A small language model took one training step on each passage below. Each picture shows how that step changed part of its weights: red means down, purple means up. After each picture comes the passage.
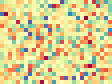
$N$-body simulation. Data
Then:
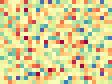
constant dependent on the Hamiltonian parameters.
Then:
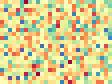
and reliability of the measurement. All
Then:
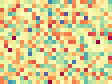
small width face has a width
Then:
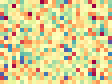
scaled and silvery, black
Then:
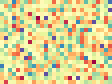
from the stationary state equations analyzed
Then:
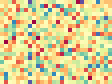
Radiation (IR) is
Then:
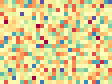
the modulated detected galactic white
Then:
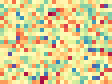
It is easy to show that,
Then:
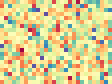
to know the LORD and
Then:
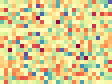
not NDDs in general
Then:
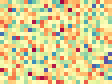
(clubfoot) occurs in
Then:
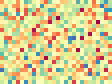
particle 3 will move away from the
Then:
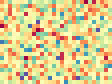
by analyzing each sample 12 times
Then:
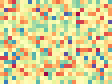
(*van de* Ven and
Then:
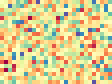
tremendous importance for the
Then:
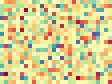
Spallation Neutron
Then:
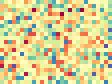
than the first one. In our
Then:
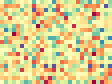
procedures such as laser processes,
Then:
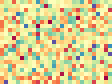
of pulsar winds and their role
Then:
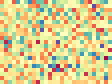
does not mean that all norms
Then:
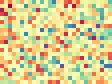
online learning due to benefits such as
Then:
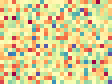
age and parity of the women
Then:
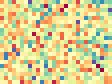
is the best way to establish an
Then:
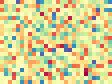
this technique and called it the modified
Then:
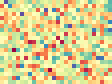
both sessions. Quantities were
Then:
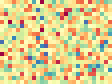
implemented in three sectors chosen according
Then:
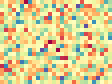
by greater expertise, but
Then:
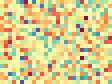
in Bangalore.
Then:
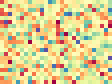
also focus on enhancing the consistency of
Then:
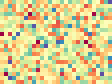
just above the ordering temperature and
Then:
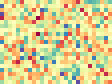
always the case for any clinical
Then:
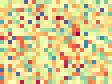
The app performs the statistics and
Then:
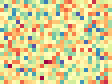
Periodic Gratings,"
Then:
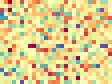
printed instructional materials in any
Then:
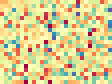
cells to be most sensitive to
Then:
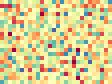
gave me the support I needed
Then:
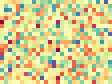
and fair market structure. The project
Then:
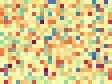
country has established itself as a
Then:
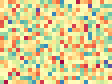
with time resolution $\nu$ and
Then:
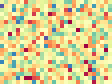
industries *i.e.*
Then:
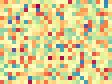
horizontal, direct normal and diffuse
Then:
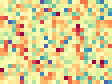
To improve the efficiency and effectiveness of
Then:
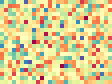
chains Business Economics Group
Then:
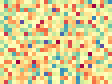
the valence states was augmented with
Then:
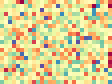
European Union's Horizon
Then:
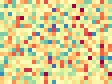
be then folded towards the
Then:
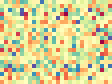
based on prediction errors, enabling error
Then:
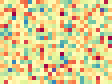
This figure also shows the significant difference
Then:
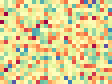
effective dynamics. The first term in
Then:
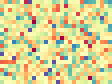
the (meaning of the)
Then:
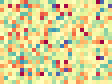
the suitable structural concepts to realize
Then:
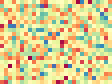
CSS [16] was selected
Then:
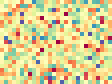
response to the manner in which
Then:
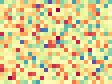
which the clock reads in
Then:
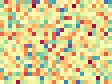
many parts that make up a health
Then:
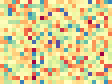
apprentissage en
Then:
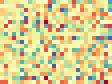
main goal of this research is to
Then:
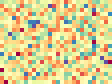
of anomalous $tbW$ and
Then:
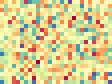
of the nanometric dielectric
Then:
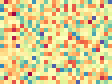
the carrier density at
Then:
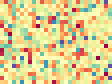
were sent links on various social media
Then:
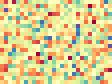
conceptual, historical,
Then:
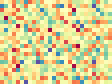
LMXBs in NGC
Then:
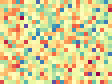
LSTM to integrate
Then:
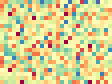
writers and poets.
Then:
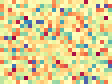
energy, high $k$
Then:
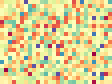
study explores the formulation and evaluation
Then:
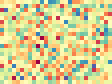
background and the problem is linear.
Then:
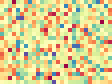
line of the above, which is
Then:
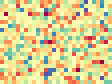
positives. This highlights the
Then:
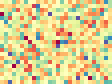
rapidly decreased at the former anode
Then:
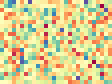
is the hopping probability of the
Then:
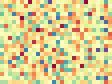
ANalysis Environment SATRE
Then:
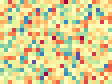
exhibit systematic azimuthal
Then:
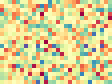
automatically a feasible point of the
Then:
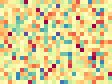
cleanliness of women. The
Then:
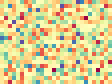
and multiferroicity}
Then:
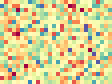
(FAPERJ) process
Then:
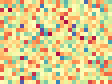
municipalities who have options
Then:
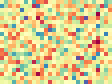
only a late 2020 peak or later
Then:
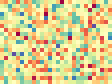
preferable operation mode.
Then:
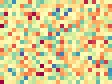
it impossible to restore
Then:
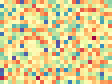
reporting. Study Methodology: Study
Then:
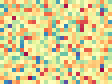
physical wellbeing?’.
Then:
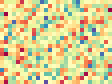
ReID. This letter introduces
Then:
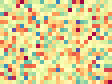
picture. For weak fields, the
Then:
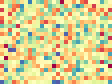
which is more stable and has a
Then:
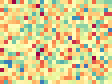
remain as a challenge, the recent
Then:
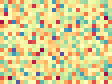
reduced dynamics of the environment as
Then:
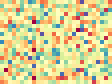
(SGMM) was used
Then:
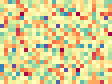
Systems: Components:
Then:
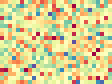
power dissipation and the von
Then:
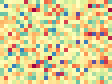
the country. This study however aimed
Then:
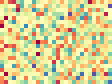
and plant life traits of Mount
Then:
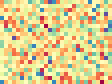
moves/rotates the
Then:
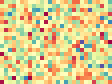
Earth-like mantle
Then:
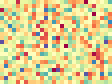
grains are stored damp
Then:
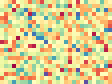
unity in the case of a
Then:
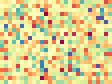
particularly in Equilibrio's
